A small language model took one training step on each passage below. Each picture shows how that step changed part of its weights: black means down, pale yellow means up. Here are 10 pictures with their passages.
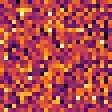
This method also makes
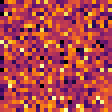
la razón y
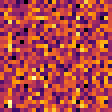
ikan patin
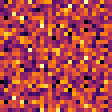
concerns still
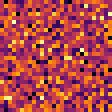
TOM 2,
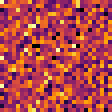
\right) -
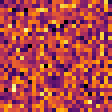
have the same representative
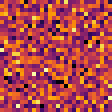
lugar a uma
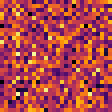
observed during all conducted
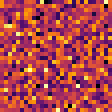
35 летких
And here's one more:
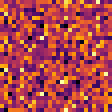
resolver qualquer
